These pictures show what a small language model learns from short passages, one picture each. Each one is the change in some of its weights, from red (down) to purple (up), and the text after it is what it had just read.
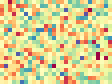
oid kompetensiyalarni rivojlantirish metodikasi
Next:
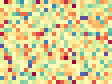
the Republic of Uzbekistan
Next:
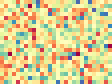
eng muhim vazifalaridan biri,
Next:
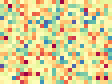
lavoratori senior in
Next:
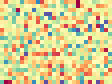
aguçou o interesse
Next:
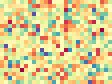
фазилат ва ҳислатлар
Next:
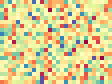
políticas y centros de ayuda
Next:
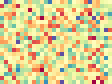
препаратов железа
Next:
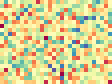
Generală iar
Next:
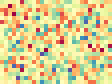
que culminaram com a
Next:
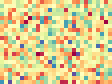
говорить, що
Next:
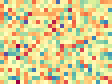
shahrida olib borilgan
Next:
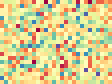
Biological Sciences, 5,
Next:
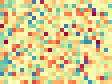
desde su origen y que,
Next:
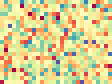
e configura, assim, um
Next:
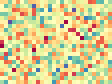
o'simlik gullab
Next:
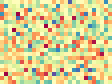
hayratdan og'zing
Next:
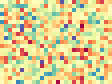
tiliga tarjima qilib, qayta
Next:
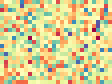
chiqish muhimdir. Shuningdek,
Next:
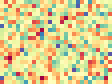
bogliq voqealar
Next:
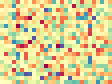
São Paulo, São Paulo.
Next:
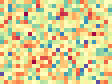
va art-pedagogika
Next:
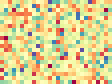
тўғрисида қарор
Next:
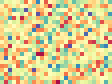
и абдоминальные
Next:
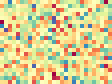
vista a pandemia do
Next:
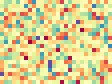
de conhecimento, é um fato de
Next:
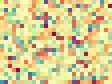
wawancara yang dilakukan
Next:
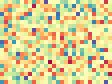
dos pacientes e o fato de
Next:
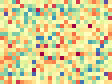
турли реактивликдаги
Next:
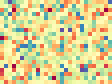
la auto-inspección
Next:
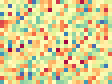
yuki ma'lum bir
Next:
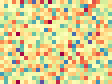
технологий. В итоге
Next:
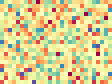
qanchalik dolzarb?
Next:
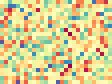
sin embargo tampoco es
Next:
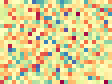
children (7-12
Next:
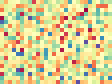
em relação aos aspectos culturais,
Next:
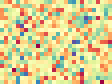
la convivencia colectiva
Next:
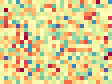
capaz de apreciar
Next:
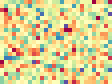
ўзича қабул
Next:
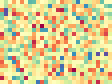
Російська пропаганда
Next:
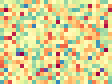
perspectivas de los profesionales
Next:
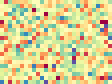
terbanyak. Hal ini
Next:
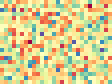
dernier, est passé
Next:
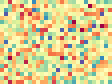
megremegett, az
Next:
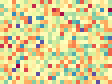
специальных средств рисования на
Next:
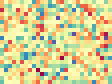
снега, южные
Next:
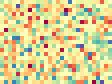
“homens bons”
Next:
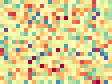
майстра документальних
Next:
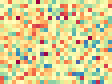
Comunicação (TIC)
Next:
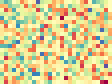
stehen derzeit zwei
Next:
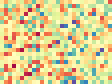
распространении ценностей.
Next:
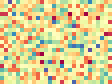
преобладании, в
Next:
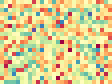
para garantizar que el tratado
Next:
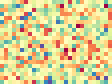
tili so'zi bilan predmet
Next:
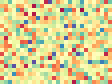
resources remains
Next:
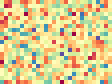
se observa correlación
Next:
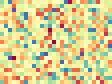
жамоат жойлари
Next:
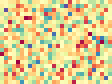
Bank Performance:
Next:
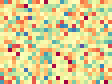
Tajriba natijalarida
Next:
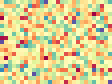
unumdor yerlar,
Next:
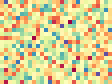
Coastal Engineering,
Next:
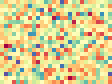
экологии почвы.
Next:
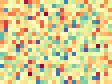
de las especulaciones que de
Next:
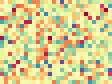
daí, crianças e
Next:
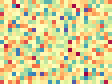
de acolhimento,
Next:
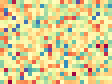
«Вначале был
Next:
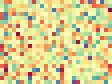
Revolução e seus valores de
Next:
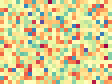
con otros el conocimiento; además de
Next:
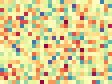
формированию устойчивой
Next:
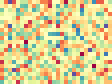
va amaliy ishlar mamlakatiga
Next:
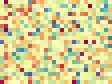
Buruli, enfermedad
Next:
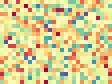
los parámetros mas
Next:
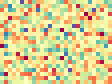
hamda ekologik madaniyat, shuningdek,
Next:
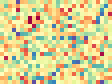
tizimiga ilk bora
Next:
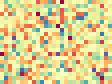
organizado realizado por estos
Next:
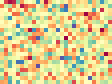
aniqlash, takomillashtirish sohalarini aniqlash va
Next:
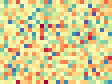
to'liq rivojlanganini
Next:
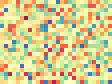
mahsulotlarini internetning
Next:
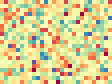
não são acompanhadas,
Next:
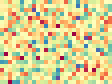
ibadah dengan jumlah
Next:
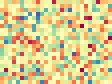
keyingi muhim, hal
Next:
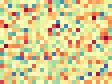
akt použitia
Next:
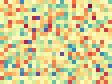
a timpului.
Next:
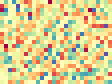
Deze sectoren en
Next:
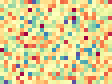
yechimga kelish uchun
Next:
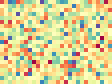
qobiliyatini rivojlantiradi, bu esa
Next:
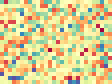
ini bertujuan untuk
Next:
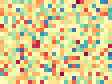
Corroborando com
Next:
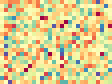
door de informatie, dat
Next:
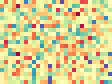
joriy etilishi bilim olish jarayonini
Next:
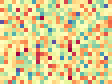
в странах Латинской
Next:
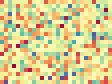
tamoyillariga ega fan hisoblanadi.
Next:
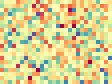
tentando fugir das
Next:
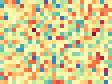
4. L'évolution
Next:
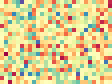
Theognis au fost
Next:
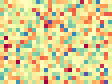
de consentimiento informado
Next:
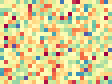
markt, mits deze
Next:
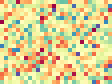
кафедр Сумського державного
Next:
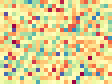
образования инноваций, передовых
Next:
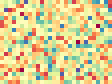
Indicii cantitativi
